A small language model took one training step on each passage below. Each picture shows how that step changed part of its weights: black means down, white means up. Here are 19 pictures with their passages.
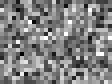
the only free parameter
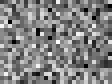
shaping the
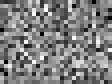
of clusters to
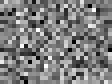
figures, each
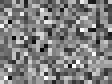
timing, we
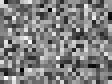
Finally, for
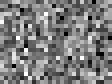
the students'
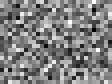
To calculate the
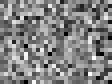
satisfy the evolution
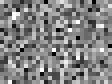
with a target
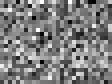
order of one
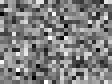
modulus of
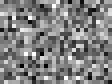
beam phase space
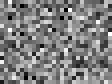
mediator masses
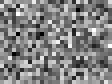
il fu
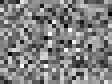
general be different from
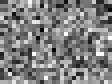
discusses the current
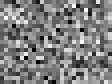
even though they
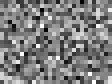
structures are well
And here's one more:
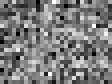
when observed with similar
